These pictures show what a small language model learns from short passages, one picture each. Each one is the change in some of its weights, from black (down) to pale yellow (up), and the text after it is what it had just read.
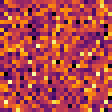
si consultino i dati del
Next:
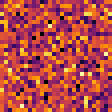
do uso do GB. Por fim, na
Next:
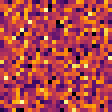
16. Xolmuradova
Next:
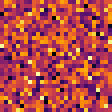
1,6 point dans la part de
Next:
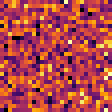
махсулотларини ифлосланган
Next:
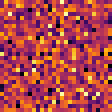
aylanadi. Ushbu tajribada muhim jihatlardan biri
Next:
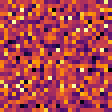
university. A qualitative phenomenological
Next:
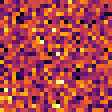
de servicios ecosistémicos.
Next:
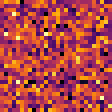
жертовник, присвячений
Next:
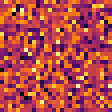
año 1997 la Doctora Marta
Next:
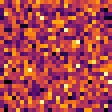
изоҳли луғати. I
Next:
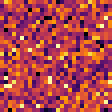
New York : Free Press,
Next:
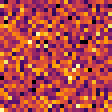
From Sportswear to
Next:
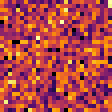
Seaton’un jeopolitik
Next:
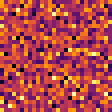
همه‌ی سلول‌ها
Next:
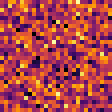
плацентанинг муддатидан
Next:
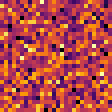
teaching a foreign language,
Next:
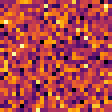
tutadi.¹ Suqrot bilish
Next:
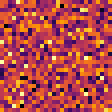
A segunda licenciatura em Educação
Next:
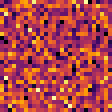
etnoantroponimlar³ deb
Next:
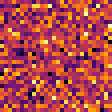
seguinte ao processamento, para auxiliar
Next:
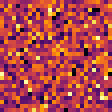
Se establecen dos fórmulas para
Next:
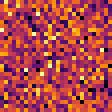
natijada ularning tillari, madaniyatlariida
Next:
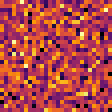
para qualquer país, tendo como as principais
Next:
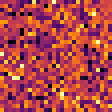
MAP, VAC y PM pueden ser
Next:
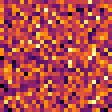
wie ein Storch, etc.)
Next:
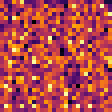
the technology of extruded
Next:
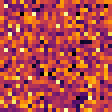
determinar o clima predominante na região
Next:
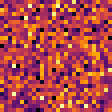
forem tratadas como humanas”
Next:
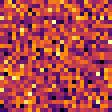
Muitas vezes, esses processos são
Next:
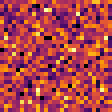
fin de enriquecer el análisis y
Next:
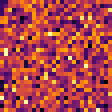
de leitores. Desenvolvimento O
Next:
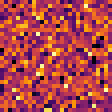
сан. Ол a және
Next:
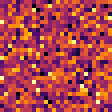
із математики допоможе
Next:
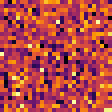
3 Водна витяжка №
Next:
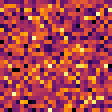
none"> - Umgang mit anderen -
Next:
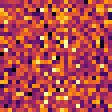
IBM entrou em conflito de
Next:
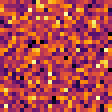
in the performance of laboratory and
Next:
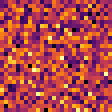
Правая половина в/ч
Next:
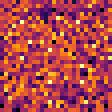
da. **Gestão participativa e
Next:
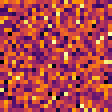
eletrônico. Para economia de
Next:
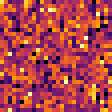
3) демонстрирует
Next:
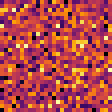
tili o'qitish orqali shu til bo'yicha
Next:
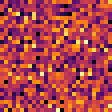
durante muito tempo pela maioria das pessoas.
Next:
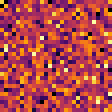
sociais, culturais e espaciais (como
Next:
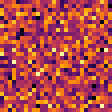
– TWA– média ponderada
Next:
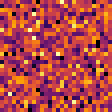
фикрича дунё бўйича
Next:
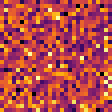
viacerých kritérií** a
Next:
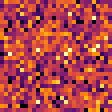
een segment is van variabele
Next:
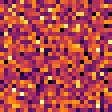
yoritib bermoqchimiz.
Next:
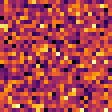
jarrohlik amaliyotlaridan ikki
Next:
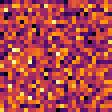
qizi Nukus State Pedagogical Institute named
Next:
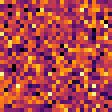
рівні Хмельницького
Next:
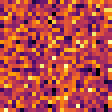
utilizou-se algumas etapas de
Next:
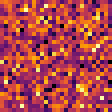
речевую деятельность, в процессе
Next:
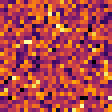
culturelles dans le management : comment
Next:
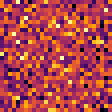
Ensino médio como educação básica.
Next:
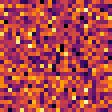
instituídas são regidas pelos princípios da
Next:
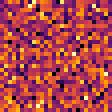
gestor na UBS. O enfermeiro
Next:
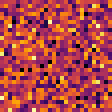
tijdens het schakeljaar
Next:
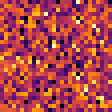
berbagai pelayanan publik yang menjadi
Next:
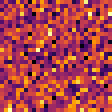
bilan **axborot-ma'rifiy
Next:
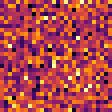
Mehrwert der im Rahmen des
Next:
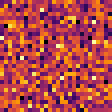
I.A., Silalahi,
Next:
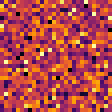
einer der nächsthöher
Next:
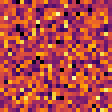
преодоления этой трудности
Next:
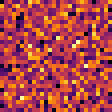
al menos tal y como la conocemos
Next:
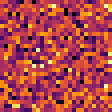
apurahoja erilaisiin
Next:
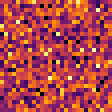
Acordar la exclusión del socio en una
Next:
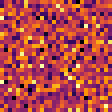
Junto el ejército todo,
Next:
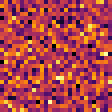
la pintura, que la abordó con
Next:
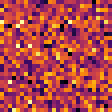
результаты оценивались с
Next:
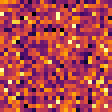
engel olmamış hatta fakirlerin
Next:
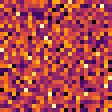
pas, malheureusement, à
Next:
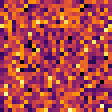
share the opinions of the
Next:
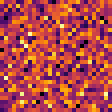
mana ibu hamil yang secara rutin
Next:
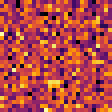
aniqlash. *Научные исследования и
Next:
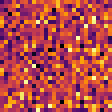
bu denotatlar orasidagi farq
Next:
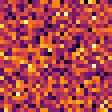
samarasini bermoqda. Mazkur huquqiy
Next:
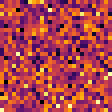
рецепторов, провоспалительных
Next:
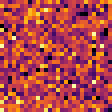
harf so‘zning quyidagi qismlarida
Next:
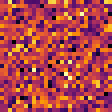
Hund Humphries. -
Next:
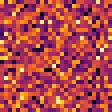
o Kościół – inspiracje
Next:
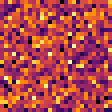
boʻlimi boʻlib, unda
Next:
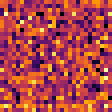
государство, вода, организация,
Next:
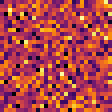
освіти і телемедицини
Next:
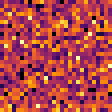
dunque, quello di analizzare
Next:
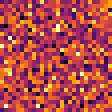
en la extinguida recoleta
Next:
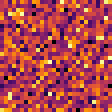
a aliviar experiencias de dolor
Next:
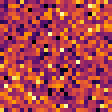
qoraqalpoq shoirlarining
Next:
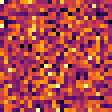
la investigación cualitativa y la reflexión
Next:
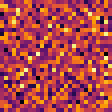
katta ahamiyatga ega. Boshlang‘ich
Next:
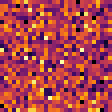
hujjatlari, boshqaruv mahorati,
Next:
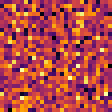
2010); stwierdzony
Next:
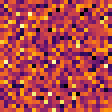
qilinadi. Bu bosqichda test natijalari,
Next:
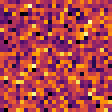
yuritayotgan aksiyadorlik jamiyatlari
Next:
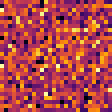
sus heces fecales, puede
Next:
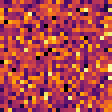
que possam emergir. Por outro
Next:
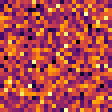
bivalente empleando el
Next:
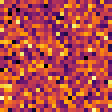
afin de comprendre le comportement des
